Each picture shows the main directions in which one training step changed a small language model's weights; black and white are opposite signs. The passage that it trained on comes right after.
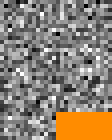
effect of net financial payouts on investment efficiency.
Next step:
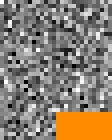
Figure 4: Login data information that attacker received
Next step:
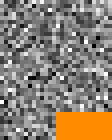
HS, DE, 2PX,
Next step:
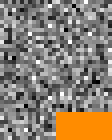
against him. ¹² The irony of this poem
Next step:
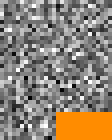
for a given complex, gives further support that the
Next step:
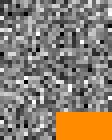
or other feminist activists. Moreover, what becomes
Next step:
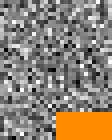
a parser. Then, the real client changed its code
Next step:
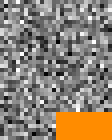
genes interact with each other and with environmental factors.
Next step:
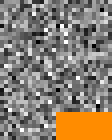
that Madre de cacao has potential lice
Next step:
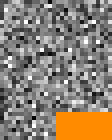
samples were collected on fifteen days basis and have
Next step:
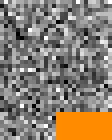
in the royal palace, where his duties
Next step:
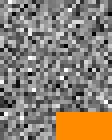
plus, minus, theological:
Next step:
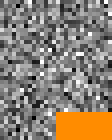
phase. In this study medium mesh size was used for
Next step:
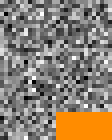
the availability of 'C' forms on demand, online and
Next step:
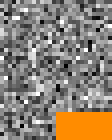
(SEC-m) on the right
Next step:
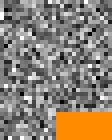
computed from ERA5 data are denoted by
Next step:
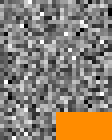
gives the highest thermal properties, Case 2' was specifically designed
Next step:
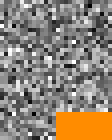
that they have equal contribution to prepare the
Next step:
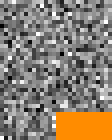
advantage of modelling classes as abstract machines is that we can
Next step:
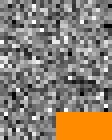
is a appropriate motor for high performance applications [1]. Use
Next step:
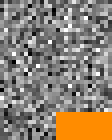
reading interventions and providing additional support to learners from
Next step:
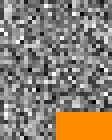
test the effectiveness and adequacy of the plans at a very
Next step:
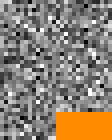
should find right answer from multiple choice questions, they can find
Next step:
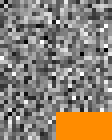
of the highly rigid abaca fibers, which
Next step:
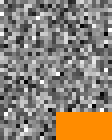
Aldrich) at a 100/27 weight ratio.
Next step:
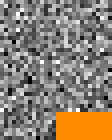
the present scenario is not possible without a three-way
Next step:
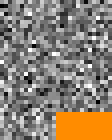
and (Nouri and Mohammed,2022:
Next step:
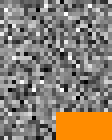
sensitive, since exposure to the highest concentrations of
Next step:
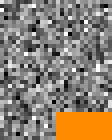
participants carry out the evaluation when all modules and exams they
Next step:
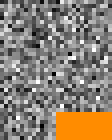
as a social phenomenon are fire walking, skin
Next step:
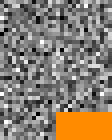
thoracoscopic surgery (VATS)
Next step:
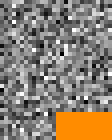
of the landing event. Following the landing
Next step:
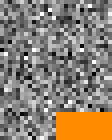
tribe’s name, origin, people,
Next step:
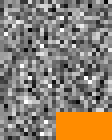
children. 3. To provide recommendations for integrating financial education into
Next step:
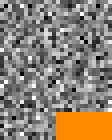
the floor oriented along the z -axis.
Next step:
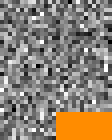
to 3.08 mg/L), and BOD
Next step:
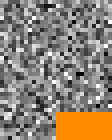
of four research assistants. Hundred percent (100%)
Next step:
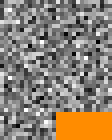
predefined proforma. All the data was entered
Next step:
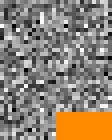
= 1 mmol, Catalysts
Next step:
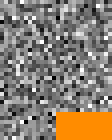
results are not different because the value of adsorption capacity
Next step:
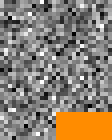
piston effects, no quality ventilation and air
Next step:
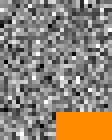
socialization processes. One reason for the above finding could be
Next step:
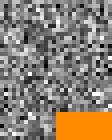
with the punches and come up with new approaches when
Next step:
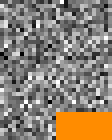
of E allele was 0.03 in Simental
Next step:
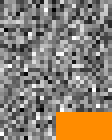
a remote one, depending on a manned or
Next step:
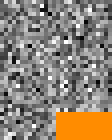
St. Xavier's University,
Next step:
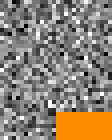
The films showed phase pure cuprite. Two
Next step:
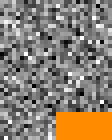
1. Introduction Forests represent a natural potential that provides multiple
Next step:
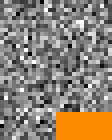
this procedural action, comparative materials necessary for conducting the
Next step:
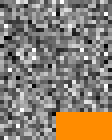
network reconfiguration; active power loss I. INTRODUCTION
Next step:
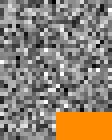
a preliminary semi-automated data acquisition and
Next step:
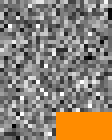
has struck my mind. In the documentary,
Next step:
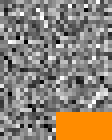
with the enterprise. TABLE XI
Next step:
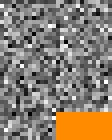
Analyzer to our PC and attempted to control it
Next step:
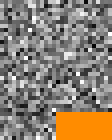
increase in flexural characteristics of concrete associated with steel fibre.
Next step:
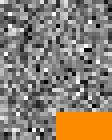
2.3 Radio observatories and operations
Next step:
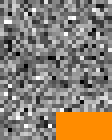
Body Pose Estimation,” *IEEE Transactions
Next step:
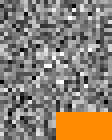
MD flux and corresponding increase in the heat transfer coefficient
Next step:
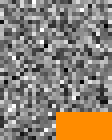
to estimate the target variable. For any parameter to be
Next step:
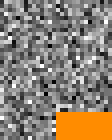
Table of Specification for CAT SN Topics
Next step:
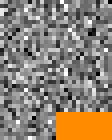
have access to credit. And for those who do not have
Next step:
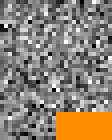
2 | Geochemical analysis. Concentration
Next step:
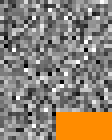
rank 130 out of 189 countries and showing rapid progress
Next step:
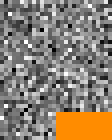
graph of moisture content against temperature was used to calculate the
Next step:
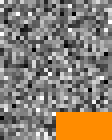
RECORD REPEATED A group of data
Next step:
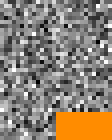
en la deshidrogenación
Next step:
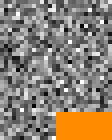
them. In PIP controller the act of prediction is
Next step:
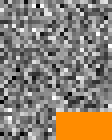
to systematically probe such websites and measure differences
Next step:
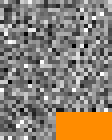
used in the studies was produced by MilliQ
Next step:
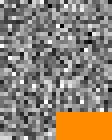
information is combined with those of other patient's to create collective
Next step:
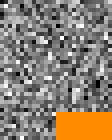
- it helps students to recognize and interpret their place in
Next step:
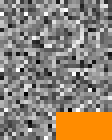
D4.4 case reports, or the Shared
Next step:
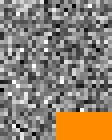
this does not necessarily mean that conflicts always result in
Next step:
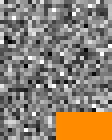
a special type of features formed to capture assembly knowledge related
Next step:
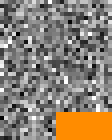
decides on conditions that must be met within a specified period
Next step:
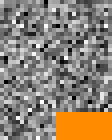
used a recursive outlier detection method with a moving
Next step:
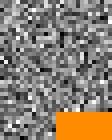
same and the chatbot was trained with the
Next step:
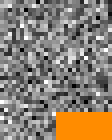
wuxi* Chen, Zheng &
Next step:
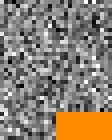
eustress (constructive stress) and distress
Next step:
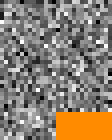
in writing the manuscript and provided the final version for
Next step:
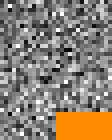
Tvede, N., Diamant, M.,
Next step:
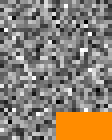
the present research work concentrated on the study of population changing
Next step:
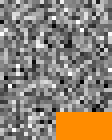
the entry of lead from the external medium into the
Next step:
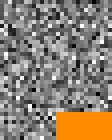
of informality that has a lot in common with your
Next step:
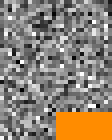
\in \tilde{I}_j,
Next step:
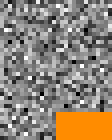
Setiawan (ÖMKI),
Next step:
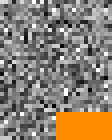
to visit again, he never comes. But he
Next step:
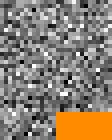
Systems and Cloud Technologies*** Department of Computer
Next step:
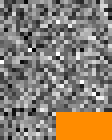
the United States Environmental Protection Agency’s initiatives towards
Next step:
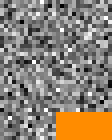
concerns the diffusive terms, these are switched off
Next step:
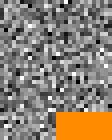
generated explanations were manually reviewed and refined to
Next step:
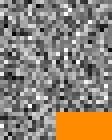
own way of feeling and own needs may mean that learners
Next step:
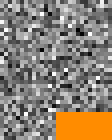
collected from Abbaa Gadaa,
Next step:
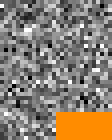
investor interest in sustainable investment products, though awareness among individual
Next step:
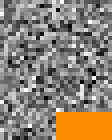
fails to show the FCD [12,13].
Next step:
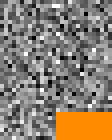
of draft report, "New Perspectives through Data
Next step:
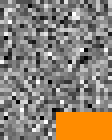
cooking and serving of food. Such wastes contain
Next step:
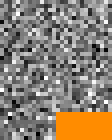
the theme of ‘Collaboration between humans and
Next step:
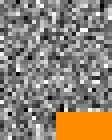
hostilities, or abuses of human rights,
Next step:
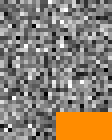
OF HUMAN RESOURCES AND
